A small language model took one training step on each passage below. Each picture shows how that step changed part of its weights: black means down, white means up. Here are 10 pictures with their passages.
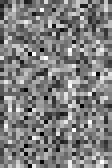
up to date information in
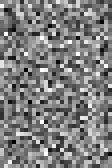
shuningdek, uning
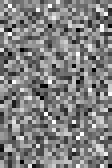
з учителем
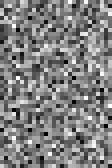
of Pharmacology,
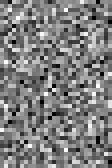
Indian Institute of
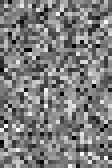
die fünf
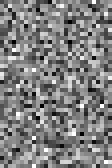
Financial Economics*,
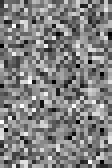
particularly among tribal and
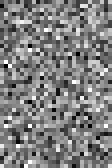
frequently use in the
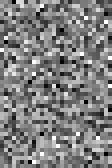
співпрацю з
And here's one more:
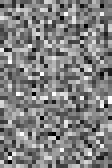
pungutan liar di
